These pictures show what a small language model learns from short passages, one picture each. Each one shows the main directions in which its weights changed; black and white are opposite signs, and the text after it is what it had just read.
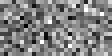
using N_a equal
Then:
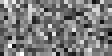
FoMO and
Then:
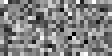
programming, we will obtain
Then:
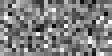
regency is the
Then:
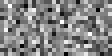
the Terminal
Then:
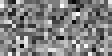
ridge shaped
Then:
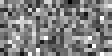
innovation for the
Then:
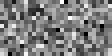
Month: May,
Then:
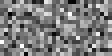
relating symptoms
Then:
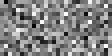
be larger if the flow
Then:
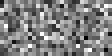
continuous version, for which
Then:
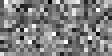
\sigma \in
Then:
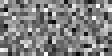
equation, for example,
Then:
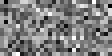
bring new opportunities for
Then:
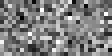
's face 's
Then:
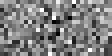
adaptive mesh refinement
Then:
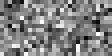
Arabic which
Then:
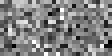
this focus area, the
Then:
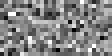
is monitored from
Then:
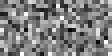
and allowed us to identify
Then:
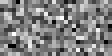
while the scheduler is
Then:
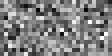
– black core
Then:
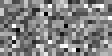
multiple transition rates are subject
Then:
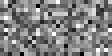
set) with different
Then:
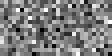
II", Via
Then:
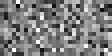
integers and units,
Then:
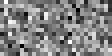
nodes to know their
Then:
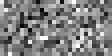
active words in the English
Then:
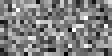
a good choice for
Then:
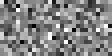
\Psi /\partial
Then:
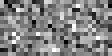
time horizon be a
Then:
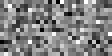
\e \la f
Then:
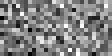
DFG on digital
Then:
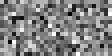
let all the children of
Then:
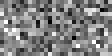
reach the intended
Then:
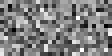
The details of the scale
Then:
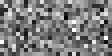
codimension one in
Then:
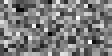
all $\eta \geq
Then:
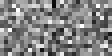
a rule, they have
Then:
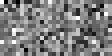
find $$ \dot
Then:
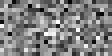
combinatorial engineering
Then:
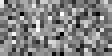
for $p < i
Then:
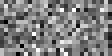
combine the results of
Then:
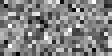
marking out the
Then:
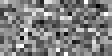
matrix calculations in
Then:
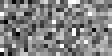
suffers from a
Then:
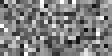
second. It is easy
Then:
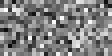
geographical variation in
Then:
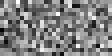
for the various chord
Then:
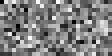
$\bar \delta$
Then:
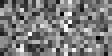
in outdoor
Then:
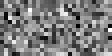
and $P'
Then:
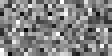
Most of this argument
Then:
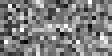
$G$ contains an
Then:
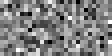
with the stochastic matrix
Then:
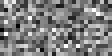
P P P P 5
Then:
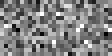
Standard Deviation
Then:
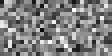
control for hybrid
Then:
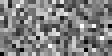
min), the proteins
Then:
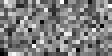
Motrin, but
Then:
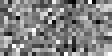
circulation were widely considered
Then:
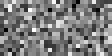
the CRB of
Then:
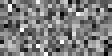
$H$ subject to
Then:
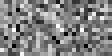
potential of urban agriculture
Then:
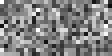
augmented cube
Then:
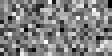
horticulture development
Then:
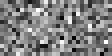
have been explored
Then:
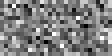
Agmon metric and prove
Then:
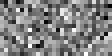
been reported [14].
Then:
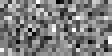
than 5 years after
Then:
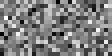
order that (6)
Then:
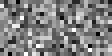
and extrinsic
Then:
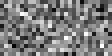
of Learned
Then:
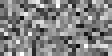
of the surveyed students
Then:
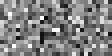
\endgroup %%
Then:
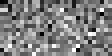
Council ERC European
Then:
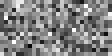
any face of a cone
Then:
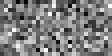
14-nm case,
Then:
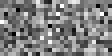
equational for all components
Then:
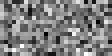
the Valais
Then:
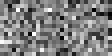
groups and the p value
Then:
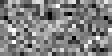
is a political project,
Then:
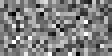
obtained. While in some
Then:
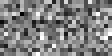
Begin with your
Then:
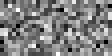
term informal justice
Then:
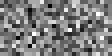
contributing to improper
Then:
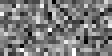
As before we allow the
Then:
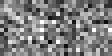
which is collected from different
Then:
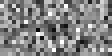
$g$ is equivalent
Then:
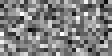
of Statistics*
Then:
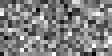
on ensuring that the
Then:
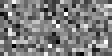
risk, and who has
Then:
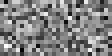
there are certain restrictions at
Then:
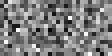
to, and larger than
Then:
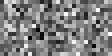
\leq i \leq
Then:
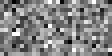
i.e., the
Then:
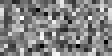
exists statistically significant difference between
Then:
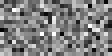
Hence, there was no
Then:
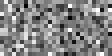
NHZZR in
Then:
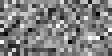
CAN Bus
